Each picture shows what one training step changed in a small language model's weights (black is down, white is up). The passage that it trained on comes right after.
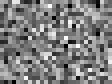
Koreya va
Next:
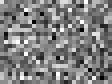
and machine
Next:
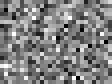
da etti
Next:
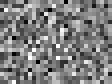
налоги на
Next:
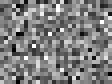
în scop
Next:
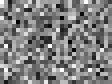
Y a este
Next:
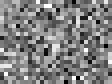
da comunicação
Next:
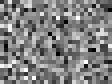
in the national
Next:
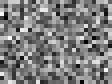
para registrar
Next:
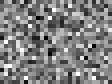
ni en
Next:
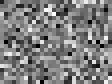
do acesso
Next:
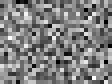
bien de
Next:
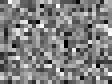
analitik va
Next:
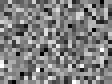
of various
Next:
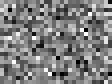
de parler
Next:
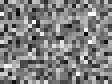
negara dan
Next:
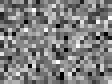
the influence
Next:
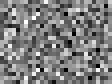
uchun metodik
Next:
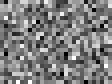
um estudo
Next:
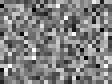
base si
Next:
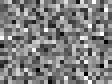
foi, no
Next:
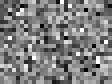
protection des
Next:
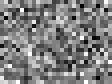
entre o final
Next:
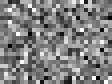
door de
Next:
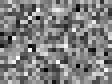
den franske
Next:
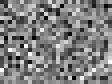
за доступ
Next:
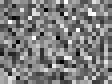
le foyer
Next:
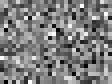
ou seja,
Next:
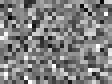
Somado a
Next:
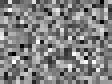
of its
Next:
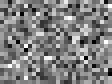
de Venecia
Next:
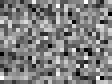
kamligi va
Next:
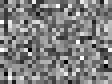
POP e
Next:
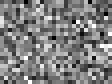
El component
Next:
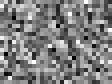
a) Antes
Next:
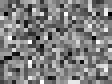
do consumo
